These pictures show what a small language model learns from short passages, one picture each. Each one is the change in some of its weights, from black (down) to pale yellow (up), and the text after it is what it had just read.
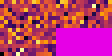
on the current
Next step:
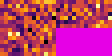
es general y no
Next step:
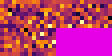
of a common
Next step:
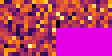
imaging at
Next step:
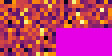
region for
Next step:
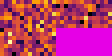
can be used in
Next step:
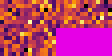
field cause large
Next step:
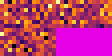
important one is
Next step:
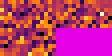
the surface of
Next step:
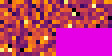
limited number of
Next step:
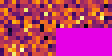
agents to
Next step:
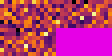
signals provide
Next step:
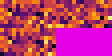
of the development
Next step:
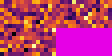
in use for both
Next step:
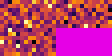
problem and allows
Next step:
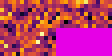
the AVE
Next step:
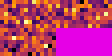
specific farm
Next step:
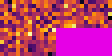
decrease as
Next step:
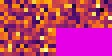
a regional
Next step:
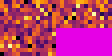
fair and
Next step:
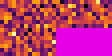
showing bone
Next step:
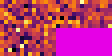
longer wave
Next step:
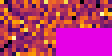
to get
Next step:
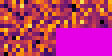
are formed,
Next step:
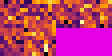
management has
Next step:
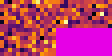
en el lado
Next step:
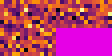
asociados a
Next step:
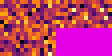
been determined.
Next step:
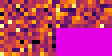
{\it et
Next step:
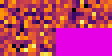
using this relation
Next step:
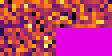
alternative for
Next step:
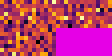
QCD one
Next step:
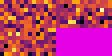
an amplitude
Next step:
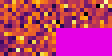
measured at a
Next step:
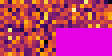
limitations of both
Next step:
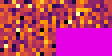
wave function.
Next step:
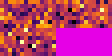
the jug,
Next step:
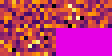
shows the same
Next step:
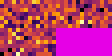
on the analysis of
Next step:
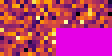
a higher rate
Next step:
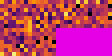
exposure to
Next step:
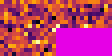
as depicted
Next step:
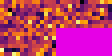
of genetic
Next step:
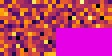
part of paper
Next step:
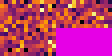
wall, the
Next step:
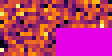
1) due to
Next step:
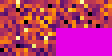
\hat H =
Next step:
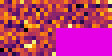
integrate technical
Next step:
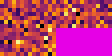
with the local
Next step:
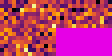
On the other
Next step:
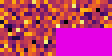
absence of
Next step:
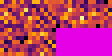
among different
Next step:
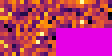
the AASM
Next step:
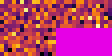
emerges is
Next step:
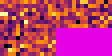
но и
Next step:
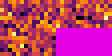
the same steps
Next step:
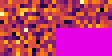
1 presents a
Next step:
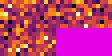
страны и
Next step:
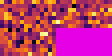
not require
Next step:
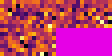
of the 7th
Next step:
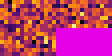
increases, its
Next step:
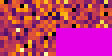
segment of
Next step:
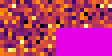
and measured.
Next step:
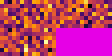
identification with
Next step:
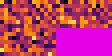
subject of
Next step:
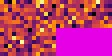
core. We
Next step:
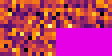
of Benin
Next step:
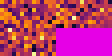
some selected
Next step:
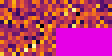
with the test
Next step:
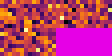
most effective
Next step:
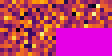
follows that the
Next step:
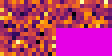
the components
